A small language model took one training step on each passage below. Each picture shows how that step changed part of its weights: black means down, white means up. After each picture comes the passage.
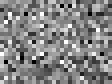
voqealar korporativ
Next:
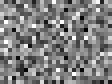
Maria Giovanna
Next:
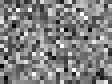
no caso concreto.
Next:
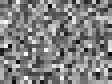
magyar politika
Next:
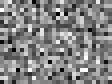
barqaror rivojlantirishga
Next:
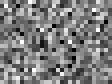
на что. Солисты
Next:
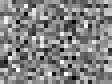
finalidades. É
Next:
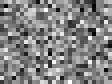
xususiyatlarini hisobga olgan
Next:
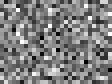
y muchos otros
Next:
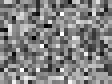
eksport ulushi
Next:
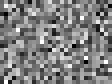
ile University of Texas
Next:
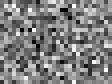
oshirishni ta‘minlash,
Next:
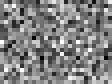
rivojlantirish uchun qulay tabiiy
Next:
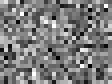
développer leur
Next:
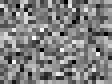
La información al dorso
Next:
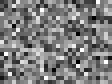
положение населения в
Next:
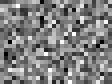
8]. По мнению
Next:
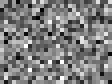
знаний и навыков
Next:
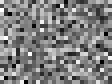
e paciência. A
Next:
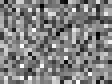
XXII, London,
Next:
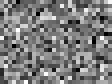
развитии профессиональной
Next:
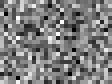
qanday adabiyot,
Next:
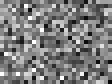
meio de comunicação
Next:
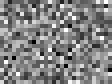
belgilanadi. Bunda
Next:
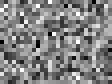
танлай олиш
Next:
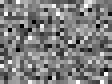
IN KIDNEY
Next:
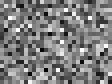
humano debe tender
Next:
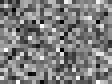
mas foram mais além.
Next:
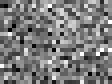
planteatzea epe
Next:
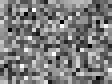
soit pour alléger une
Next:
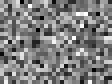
o’qituvchidan har
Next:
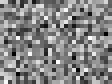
ante estos casos,
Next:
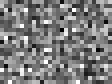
de decisiones y
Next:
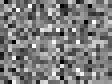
en el país cuando en
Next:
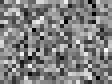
bola qamrab
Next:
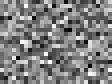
oleh PT Finex
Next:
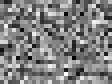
tal noção obriga a
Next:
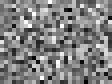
hammamiz oldi
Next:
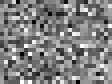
Paulo do Censo
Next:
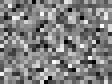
точках взятия
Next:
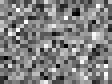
un ciclo de estudios
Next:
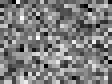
Как отмечено в
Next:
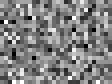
keladi. Butun
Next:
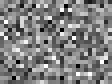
de “financiar
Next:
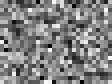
работы. Таким
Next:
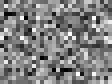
moderado originado
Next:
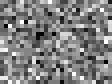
va birgina kapalak
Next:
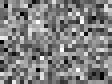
устойчивость с
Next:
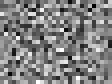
agar dapat ditingkatkan
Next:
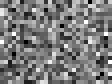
belakang programmer dengan
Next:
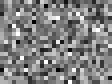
видається значним.
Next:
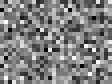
образовательный контент в
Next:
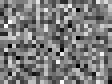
ser excepcional por su
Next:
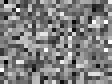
de los estudiantes universitarios
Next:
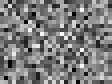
não supervisionado
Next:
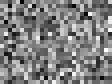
це спосіб
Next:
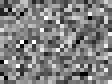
Também conhecida
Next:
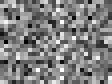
intensiv, aber
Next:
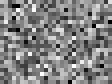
sıra RCC
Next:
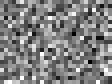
2. Пікалова
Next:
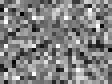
при клиническом и
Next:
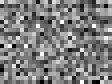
hamda ajratish jarayonini amalga
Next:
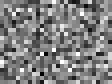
boriladi. Quyidagi
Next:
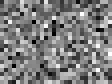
und wunderschönen
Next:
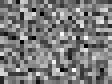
interest in developing
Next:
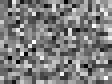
2025. Disponível em:
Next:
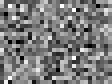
que exista campo de
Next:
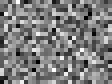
bilan chambarchas
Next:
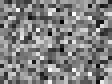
con un objetivo político,
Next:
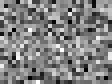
kam bo'lganligi bilan
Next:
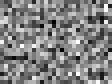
стресс, отношения
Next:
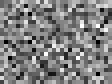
und Niederschlag
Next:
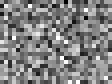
Sea Conditions.
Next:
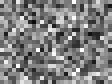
o'z ta'sirini
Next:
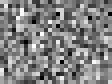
taraqqiyot va
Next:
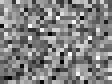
matnning mazmunini
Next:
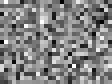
ham mashaqqatli
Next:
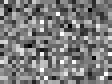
efisien khususnya
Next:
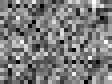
джерел 1.
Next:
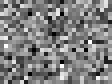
which is becoming
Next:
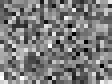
para, de um lado,
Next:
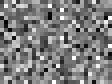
and Technology.
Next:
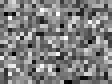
la adecuada explotación
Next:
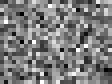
como os principais fatores
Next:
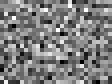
así que el legado ha
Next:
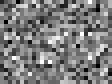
concedida em 26 de
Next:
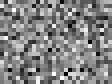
kirib kelishi,
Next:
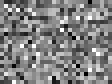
cidades inteligentes. No
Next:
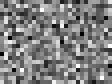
the treatment of
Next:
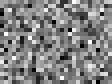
Magister Hukum
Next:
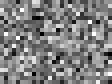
que asumen roles
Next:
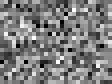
8. World
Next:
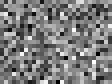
thématique étudiée
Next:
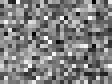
balki ildizlari
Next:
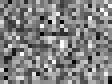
según los subtipos.
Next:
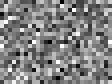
de suas condições,
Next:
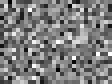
In: Programa de
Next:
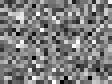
А. Феъл
